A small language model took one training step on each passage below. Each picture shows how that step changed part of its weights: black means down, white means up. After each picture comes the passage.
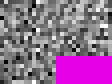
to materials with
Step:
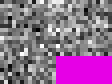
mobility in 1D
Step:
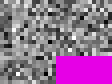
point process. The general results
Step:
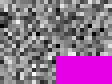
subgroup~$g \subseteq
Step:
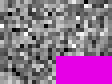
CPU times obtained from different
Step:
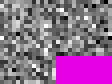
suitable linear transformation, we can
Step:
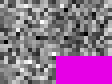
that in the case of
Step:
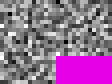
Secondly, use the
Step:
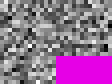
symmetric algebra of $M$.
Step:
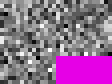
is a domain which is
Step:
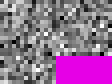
the objective value,
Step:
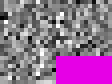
week or whether to
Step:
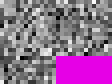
of transitivity is%
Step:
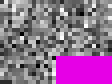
the divergence theorem in
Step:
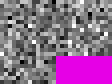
It is readily verified
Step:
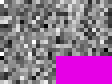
the randomly rotated
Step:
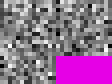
$P$ such that
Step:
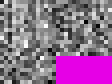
this covariance structure the error
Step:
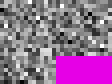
of numerical optimization, operations
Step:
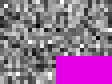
the number of variables tend
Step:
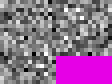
controller on a
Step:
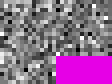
$\mathcal M$ such that
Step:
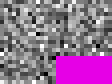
some alternatives. In
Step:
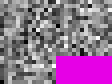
shows that the complete Bell
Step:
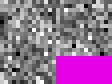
relative gradient error that minimizes
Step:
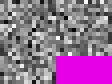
enters shallower
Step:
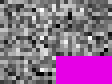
via Vetoio
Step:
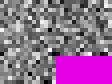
from the classification of
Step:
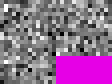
condition for when the kernel
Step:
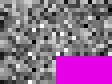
is an isomorphism of functors
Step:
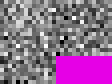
in that Hilbert space. The
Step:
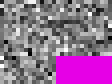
(and related objects such as
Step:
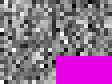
the first summand (the
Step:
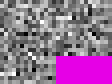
that our closures
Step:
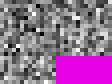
$ to cancel the
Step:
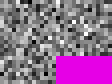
sequence. The GFF is
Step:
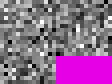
matrix equations will be a
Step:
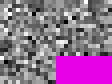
polynomials}, Oxford
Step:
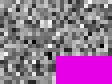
of finite mean. The uniform
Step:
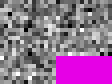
\ldots ,l_n
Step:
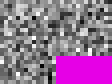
know that $g$ acts
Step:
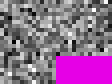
classes of a section and a
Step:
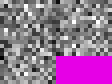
plateau at values
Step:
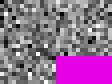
is temporally
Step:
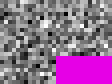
S'_2$ has no
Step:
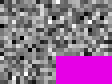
sorted in weakly
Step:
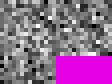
that, letting then
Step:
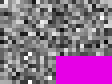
each edge class has at least
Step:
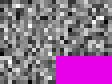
index of the cone.
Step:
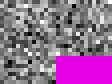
that the Jacobi
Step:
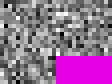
of {\em infinite}
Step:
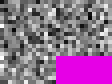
\phi$ holomorphic such
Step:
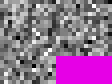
the rotation number $\rho
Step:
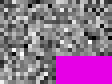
operator theory. Reproducing
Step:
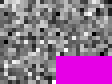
any Cartan geometry of type
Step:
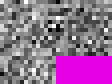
found in arXiv
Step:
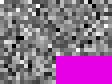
j\cdot x)=
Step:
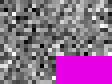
to be an interesting
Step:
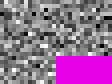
$. We introduce the same closed
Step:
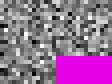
{$L$}-functions and
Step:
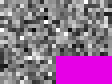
remedy. Let
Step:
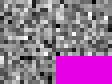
$\lambda(A)$ along
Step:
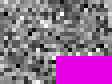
into the model. In the
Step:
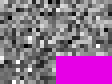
research was partially supported
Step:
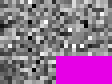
(b) holds. If
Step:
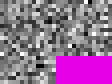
n)$, and verify that
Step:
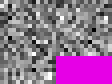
connected exact symplectic manifold,
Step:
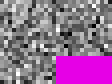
the initial condition. Our
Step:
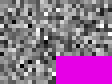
3.10). By property
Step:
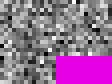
solutions constructed in this paper with
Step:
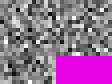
alignate with the
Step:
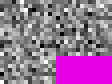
1$, starting with
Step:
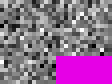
finite $4$th
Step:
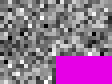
a sequence of function in
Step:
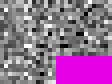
terminal date.
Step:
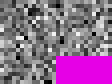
w>0$ implies
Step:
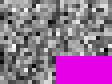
$v$ the element represented
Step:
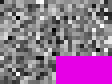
immediately obtains the
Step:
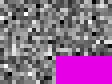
expedient we can
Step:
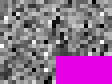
} \subsection{Proofs
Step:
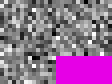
standard six term exact sequence
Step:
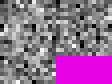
each pure braid
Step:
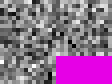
$m$ particles from
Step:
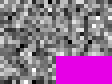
cell complexes which are
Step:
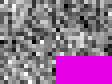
the curves above the nodes at
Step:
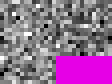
which are an arc two
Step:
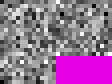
out that the distributivity condition
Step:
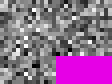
free path does not give however
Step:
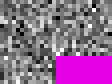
initial and accepting
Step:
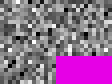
true in $\cN$
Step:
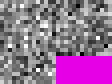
will proceed as follows
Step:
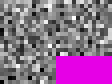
$\X$ is closed under
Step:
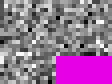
$G$ with parts
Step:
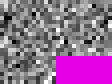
sheaf of differential forms of degree
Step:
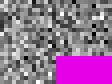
root approximation each possess
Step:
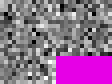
variety equal to the dual of
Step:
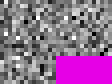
recall that any solution of
